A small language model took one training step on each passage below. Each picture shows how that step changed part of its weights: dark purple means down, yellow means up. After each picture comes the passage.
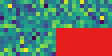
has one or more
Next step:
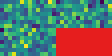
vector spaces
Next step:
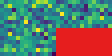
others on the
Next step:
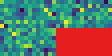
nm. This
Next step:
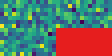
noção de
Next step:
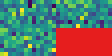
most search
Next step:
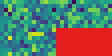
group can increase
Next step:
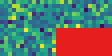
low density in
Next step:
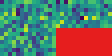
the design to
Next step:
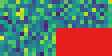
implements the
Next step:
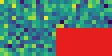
5 \times
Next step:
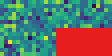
small as $2
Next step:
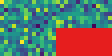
form of some
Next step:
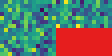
is possible to
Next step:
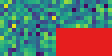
of using the
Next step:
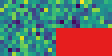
the angular
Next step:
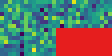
is a constant
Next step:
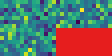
be extracted
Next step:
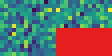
range, the
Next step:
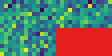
and then the results
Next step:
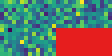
introduce some
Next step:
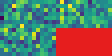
voor de
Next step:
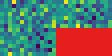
by twice
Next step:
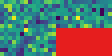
have had an
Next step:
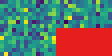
For the lower
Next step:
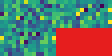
in which the
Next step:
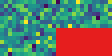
we restrict
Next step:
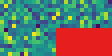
of this study are
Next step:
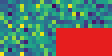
dos servo
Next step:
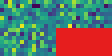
dex with
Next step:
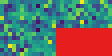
all added
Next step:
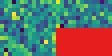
different heights
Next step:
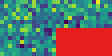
data under low
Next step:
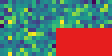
The line can be
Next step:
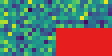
basis of
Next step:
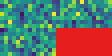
to regression
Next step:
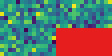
protons can
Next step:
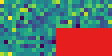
above mass matrix
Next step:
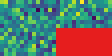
to deal with
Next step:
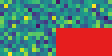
of P can be
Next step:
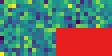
livro em
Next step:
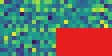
a que estas
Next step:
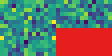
cost, the
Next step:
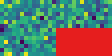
for sufficiently
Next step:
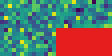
раны по
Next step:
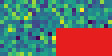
data. Then using
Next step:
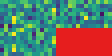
destino y
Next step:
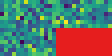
in the graph
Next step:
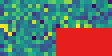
representation given by
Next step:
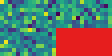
in units of
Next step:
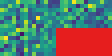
over a finite
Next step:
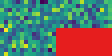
the calculated
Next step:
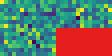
always such
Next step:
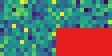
respect to
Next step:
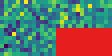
to random
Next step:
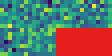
obtained square
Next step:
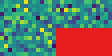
there is an order
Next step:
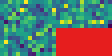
its pressure
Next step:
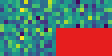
through. The
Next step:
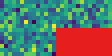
the general point of
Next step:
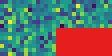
The theorem is
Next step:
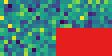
bounded function
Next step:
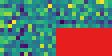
jovens e
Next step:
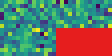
about models
